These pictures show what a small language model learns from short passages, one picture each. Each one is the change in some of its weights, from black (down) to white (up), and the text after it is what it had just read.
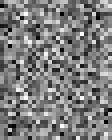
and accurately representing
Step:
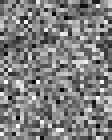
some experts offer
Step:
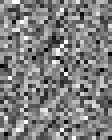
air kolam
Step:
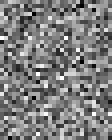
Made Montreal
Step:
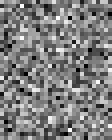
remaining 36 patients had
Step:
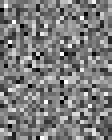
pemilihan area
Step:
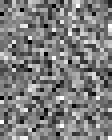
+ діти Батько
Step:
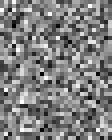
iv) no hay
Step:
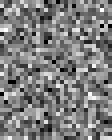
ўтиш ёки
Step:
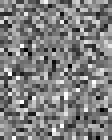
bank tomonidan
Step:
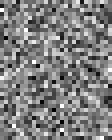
the relationship of human rights
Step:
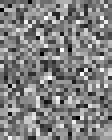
even more. Reasons
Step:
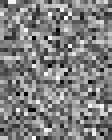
10 papers were included
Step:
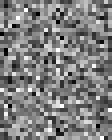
users with individual RF
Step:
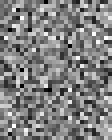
de estudo, mas
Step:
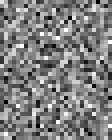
Gerçeklik -
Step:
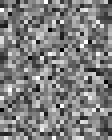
the skills to individually
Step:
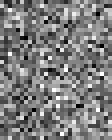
This makes it difficult
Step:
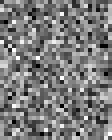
software VOSviewer
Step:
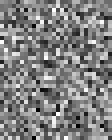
2011 respectivamente.
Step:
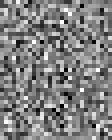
calling as well
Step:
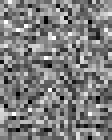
halyq tilinde
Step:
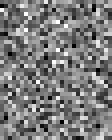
theory making about
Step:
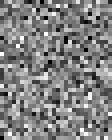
на окреслені
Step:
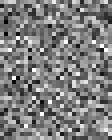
from one simulation tool
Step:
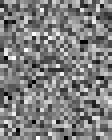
of them are added at
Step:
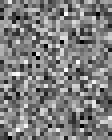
achten bij de
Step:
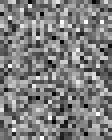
від початкового
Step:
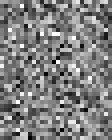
source and destinations
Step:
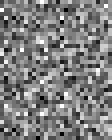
Abstract. The
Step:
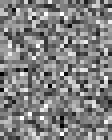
o'z ona
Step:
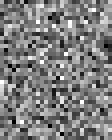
Economic University named
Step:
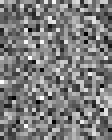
are provided in to the
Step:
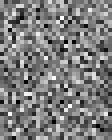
synthetic processes for
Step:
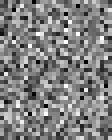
a key driving factor
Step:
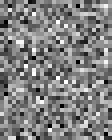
sharining eng muhim
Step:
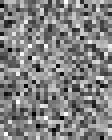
of behavior, direction
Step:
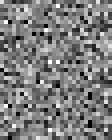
росте и
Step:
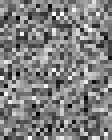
frequências e relações
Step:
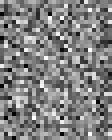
hoc* International
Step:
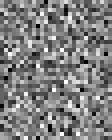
davlat qurilishi
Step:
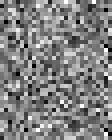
possibly searching
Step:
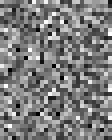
**What is the scientific
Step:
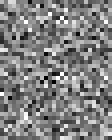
the Euclidean
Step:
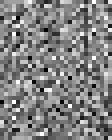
tradicionalmente, el
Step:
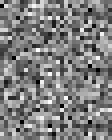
ҳам фикр
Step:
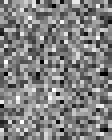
of CAR positive cells,
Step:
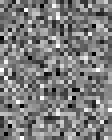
va tuksiz.
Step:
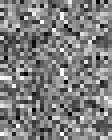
people whose number of
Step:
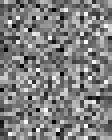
emptiness can act
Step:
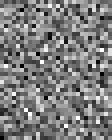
45 истории
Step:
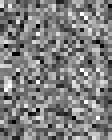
L_s$ is the
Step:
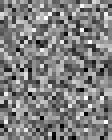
de aprendizaje
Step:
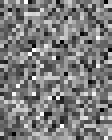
changes leading to its development
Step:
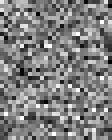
har bir jumla
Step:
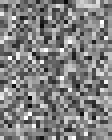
aquellos en los
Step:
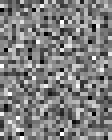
Qattiq va
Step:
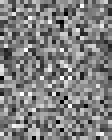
of crystalline
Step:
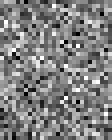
do produto
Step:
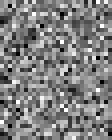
texnologiyalarning asosiy
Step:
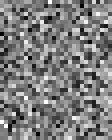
to make the steel
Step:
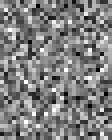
que tiveram um
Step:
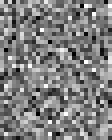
G2A is set up
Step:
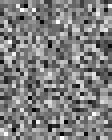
and female pupils
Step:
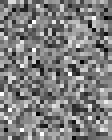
time series data of four
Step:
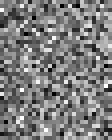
they may sometimes lead to
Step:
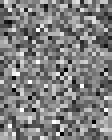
and traceability process in
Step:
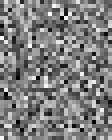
piece notes that
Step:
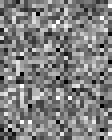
research, and no sections
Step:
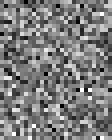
wettability characterized
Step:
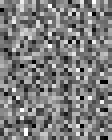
des geplanten
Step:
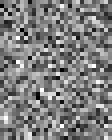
of process engineering
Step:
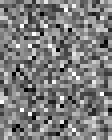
a high-performance
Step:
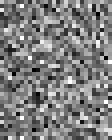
they affect and reform
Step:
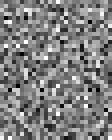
A similar predominance
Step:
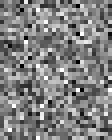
along with opportunities
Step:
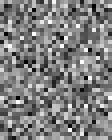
recommendation for their
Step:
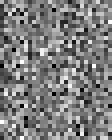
de ce fait,
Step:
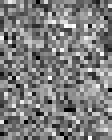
compression tests results
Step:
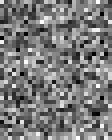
باعث از
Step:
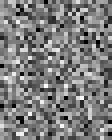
estimée à plusieurs
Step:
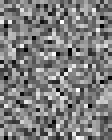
be more harmful and
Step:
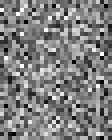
be selected within and
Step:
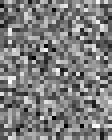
to describe a particular
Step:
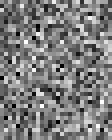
will continue to decrease
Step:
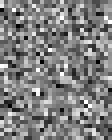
e_0 . The use
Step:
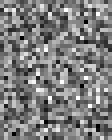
требований по
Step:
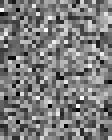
THE ROLE OF
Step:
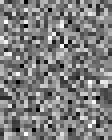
paintings are
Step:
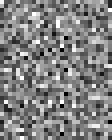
Davolash va
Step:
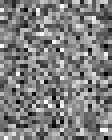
Results The data collected
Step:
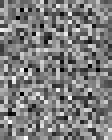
ўз ролини
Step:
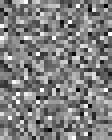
en la diócesis
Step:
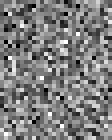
manière dont
